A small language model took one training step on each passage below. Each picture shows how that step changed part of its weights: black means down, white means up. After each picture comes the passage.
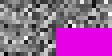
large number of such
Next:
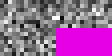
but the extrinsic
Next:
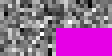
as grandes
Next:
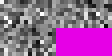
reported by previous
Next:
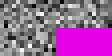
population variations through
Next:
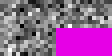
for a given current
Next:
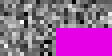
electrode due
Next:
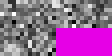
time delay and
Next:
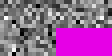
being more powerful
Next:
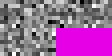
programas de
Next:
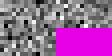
proper basis or only
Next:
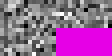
mass to each sample
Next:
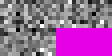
My son is
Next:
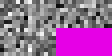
Shunday qilib
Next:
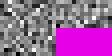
model as expected.
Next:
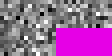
una enorme
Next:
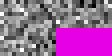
angular separations,
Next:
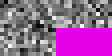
it reaches the
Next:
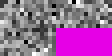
DW factor was
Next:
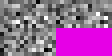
vai além
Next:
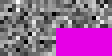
ular ba'zi
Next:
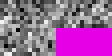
or in combination,
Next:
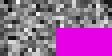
всех видов
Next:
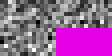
in the choice of
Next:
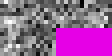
Program at the
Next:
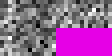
as the rank of
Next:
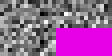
classical spin Hamiltonian
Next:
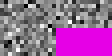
is predicted to be
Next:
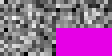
considerations and constraints
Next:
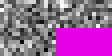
both sectors at
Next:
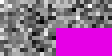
of bonds changes
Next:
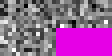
is released
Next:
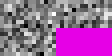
This continues to
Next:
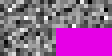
Lagrangian in an appropriate
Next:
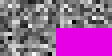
de vedere
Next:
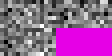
gestion des
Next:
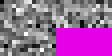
Farqlanish eng
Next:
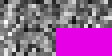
can become almost
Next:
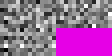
la examinarea
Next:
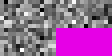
enhances static
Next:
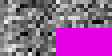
of the detectors
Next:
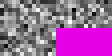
penelitian oleh
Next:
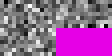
not true, then
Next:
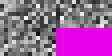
alternatively in one
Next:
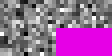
texto, sobre
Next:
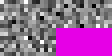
behavior, although it
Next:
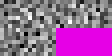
cognitive science
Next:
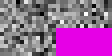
measured $\kappa$
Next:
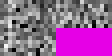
point for the two
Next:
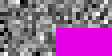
diferentes contextos
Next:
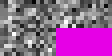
for the nuclear
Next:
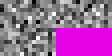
momenta as if
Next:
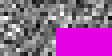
than or equal to
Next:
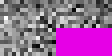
trees of the
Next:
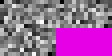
cost: precision
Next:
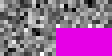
simulations, one must
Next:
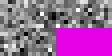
weights contrasting
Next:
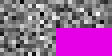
tashkil etadi.
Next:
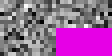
\\ Binding energy
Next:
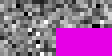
The factor of 2
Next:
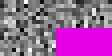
he discovered
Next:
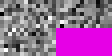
law of probability has
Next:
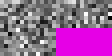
and collaboration.
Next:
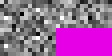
flexibility by
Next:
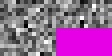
in seiner
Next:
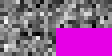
neglected the
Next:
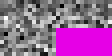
required a solution of
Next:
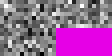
our assumption is that
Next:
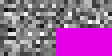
ishlab chiqarishining
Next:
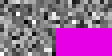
magnetic order below 50
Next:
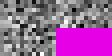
for $x
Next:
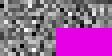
birinchi qush
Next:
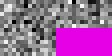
focus is more on
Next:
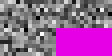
hemen tüm
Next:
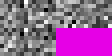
and hence the classical
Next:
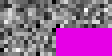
min. In the
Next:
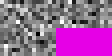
demand is required
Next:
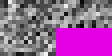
to the limited number
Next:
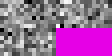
CASA was
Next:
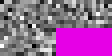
massive MIMO
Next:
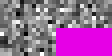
texto, nas
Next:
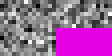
with each task
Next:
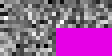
easily derive the
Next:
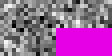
profile inside the
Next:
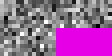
which TGA
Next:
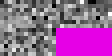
SPS while an
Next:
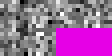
el tratado,
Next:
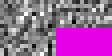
sum rule
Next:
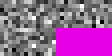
umumiy foydalanish
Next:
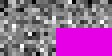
is a poor
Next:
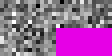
isolate the
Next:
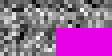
upon a few
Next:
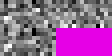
By comparing the
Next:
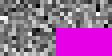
work is needed to
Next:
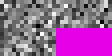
displays all
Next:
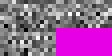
di bidang
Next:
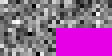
referem ao
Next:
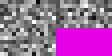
tizimi ishlab
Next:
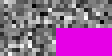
science. The underlying
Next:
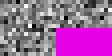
ise daha
